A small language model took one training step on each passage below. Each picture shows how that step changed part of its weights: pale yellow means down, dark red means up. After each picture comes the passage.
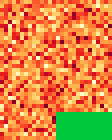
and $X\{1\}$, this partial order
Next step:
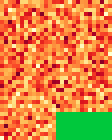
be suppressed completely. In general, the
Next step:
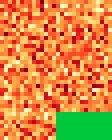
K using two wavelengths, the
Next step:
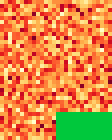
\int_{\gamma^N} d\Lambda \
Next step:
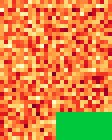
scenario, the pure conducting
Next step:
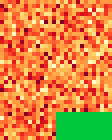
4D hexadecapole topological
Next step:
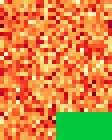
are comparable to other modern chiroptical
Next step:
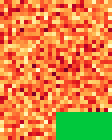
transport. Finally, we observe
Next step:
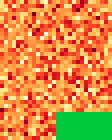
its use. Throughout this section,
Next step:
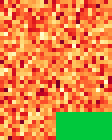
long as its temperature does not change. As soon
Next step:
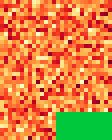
between the hardware components and the
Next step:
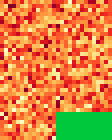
employed. Most samples were
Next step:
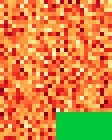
easily written in terms of the
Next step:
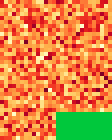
To estimate the uncertainties in the period
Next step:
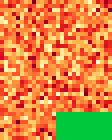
the minimum allowable donor tract length for
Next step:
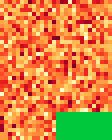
probabilities in searches for the
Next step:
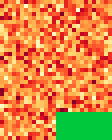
are plotted in Fig. 1 as a function of
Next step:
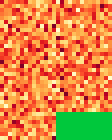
hard and soft origins, respectively.
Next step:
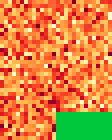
provided definitions of each speech
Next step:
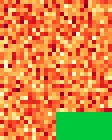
only for the shallow layers, whereas the
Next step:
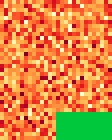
in fact gives $ \varphi _0
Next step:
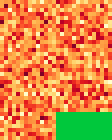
EQCM consists in the linear readout
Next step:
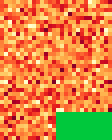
between 6 and 30 $\mu$G. A method
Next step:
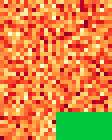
EV charging. This poses a high
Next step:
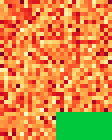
freedom to the artist's
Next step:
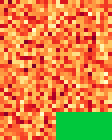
and consistent with a line-of-sight
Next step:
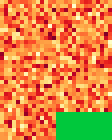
musicians and musicologists,
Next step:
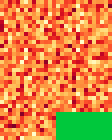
not connected for that reason each experimental
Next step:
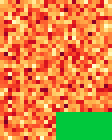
simulated GHOST signal with
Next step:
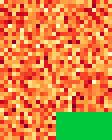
M \to {\bf N}$ by \be
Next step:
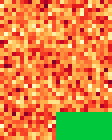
Hungary, Ireland,
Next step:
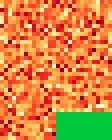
stress tensor field to two-dimensional optical
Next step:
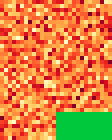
currently attempting reactor
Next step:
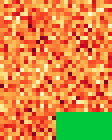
methods are described in Secs.
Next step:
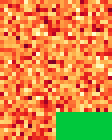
DB are: the benefit difference between
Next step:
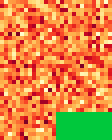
It is known that a metric of the form
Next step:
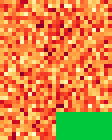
gaseous cloud is ejected from a
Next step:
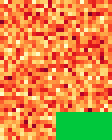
adaptive schedule algorithm for data
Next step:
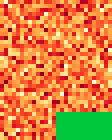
excited by the evanescent field of
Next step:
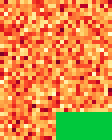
of the spectral envelop. It will be compared
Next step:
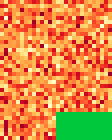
algebra \cite{DoFa84}.
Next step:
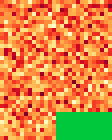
theories. Their field equations are determined using
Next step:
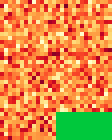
having complex solutions to the equations of motion
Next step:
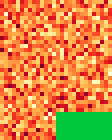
borderline NLS1 cases
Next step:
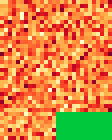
of all methods converge to zero, and the
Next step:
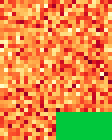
an upper limit on the timescale
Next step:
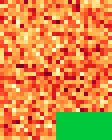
Marked by 15/27 respondents.
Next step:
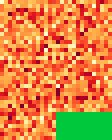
that takes the form, \begin{eqnarray}
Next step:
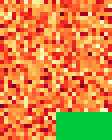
frequency of the $j$th mode of
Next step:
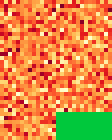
independent of $n$. While we
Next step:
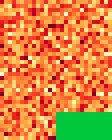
$w$. Without loss of generality,
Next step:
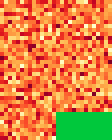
by NSERC and JRM by the
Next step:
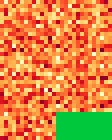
a likelihood ratio of
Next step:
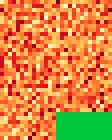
with the wave vectors near the K point which
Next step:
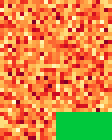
from the dome-flats because the
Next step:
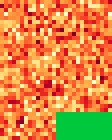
axion background directly using atomic clock
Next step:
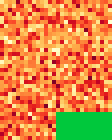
setting. \section{Computational
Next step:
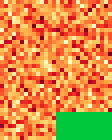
We can see that the transition density \begin{equation}
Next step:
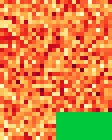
spatial resolution, in the second path the
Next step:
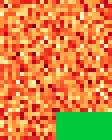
& \textbf{SIG} &
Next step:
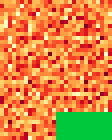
results by outperforming the traditional
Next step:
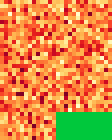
subsets using a stratified sampling
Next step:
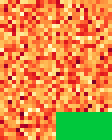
and the methods used by Ma et al.
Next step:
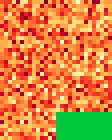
cross section at $v=20$ shows a
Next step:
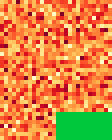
correspondence in the Minkowski
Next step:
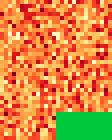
sees that the curves start to differ from
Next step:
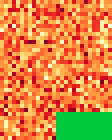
for polaritons} \label{sec:44}
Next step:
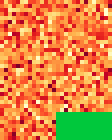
at its average velocity. Note that
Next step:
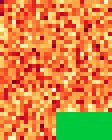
constants \be A(c \bar c) =
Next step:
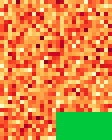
correspond to the results obtained using the CCFM
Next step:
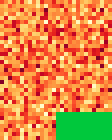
spaces formed by \textit{man} and
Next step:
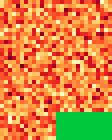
solving the subgraph isomorphism
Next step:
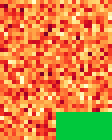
Monte Carlo simulations confirmed
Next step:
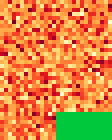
\times 10^{-5}\) in the remaining
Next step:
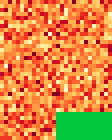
excited state are followed by the emission of
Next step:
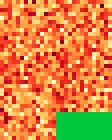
a deficit between model and observation of a factor
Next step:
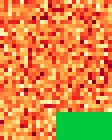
scalar field dominated solution ($\Omega_{\phi}
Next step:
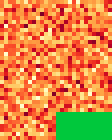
in Table A3. Following
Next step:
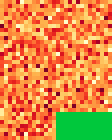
inputs, formalizing how
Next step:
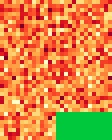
the real-space dependence of the polarizations will
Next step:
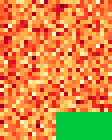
(\ref{1stu}) and substituting
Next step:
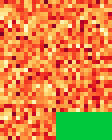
cone gauge, but for the covariant theory
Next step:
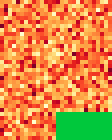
excluded in the ideal diphoton
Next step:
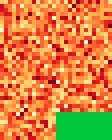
epitaxy, is a 300
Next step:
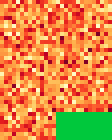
the sharpening strength.
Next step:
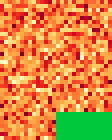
by $\nu$ the number of boson modes
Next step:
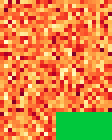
and used as building block in the
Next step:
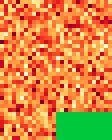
also estimated to examine the accuracy
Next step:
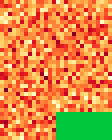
0.05. Its largest values appear
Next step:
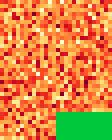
a FWHM. The red curve (right
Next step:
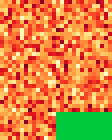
is the coordinate dual to
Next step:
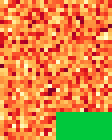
systems have the potential to effectively map
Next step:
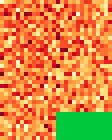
expression to {\it define} the
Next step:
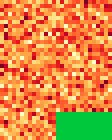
$ba$, corresponding to one of positions
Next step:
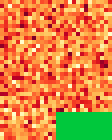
for TP2 in the market layer:
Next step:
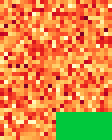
Thus, if metric fluctuations live
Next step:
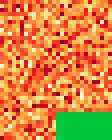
net quantum correction to the perihelion
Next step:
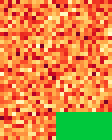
with such temperatures have extremely thin
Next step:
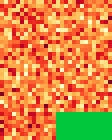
it increases from $k_i$ to
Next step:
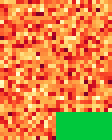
be ignored. Second,
